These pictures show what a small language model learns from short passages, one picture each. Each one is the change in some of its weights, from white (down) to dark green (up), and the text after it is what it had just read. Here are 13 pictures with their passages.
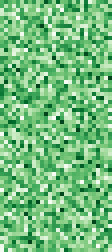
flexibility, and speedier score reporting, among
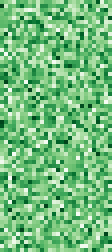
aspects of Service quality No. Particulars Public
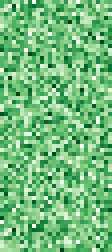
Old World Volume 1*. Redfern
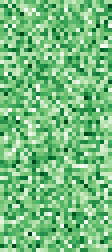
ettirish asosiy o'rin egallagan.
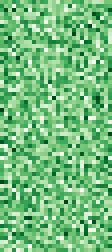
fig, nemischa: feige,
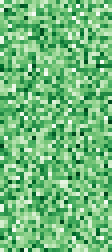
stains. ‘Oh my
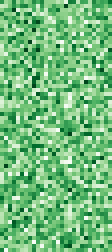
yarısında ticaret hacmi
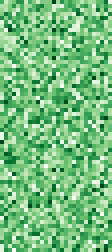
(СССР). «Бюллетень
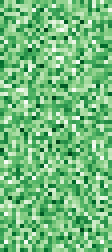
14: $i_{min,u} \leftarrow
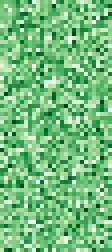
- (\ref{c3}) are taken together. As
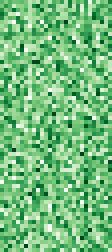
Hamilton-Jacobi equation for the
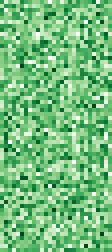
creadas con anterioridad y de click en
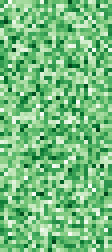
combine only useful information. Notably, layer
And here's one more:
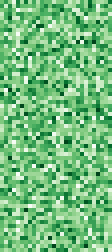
and challenges that the business may face. This information can be
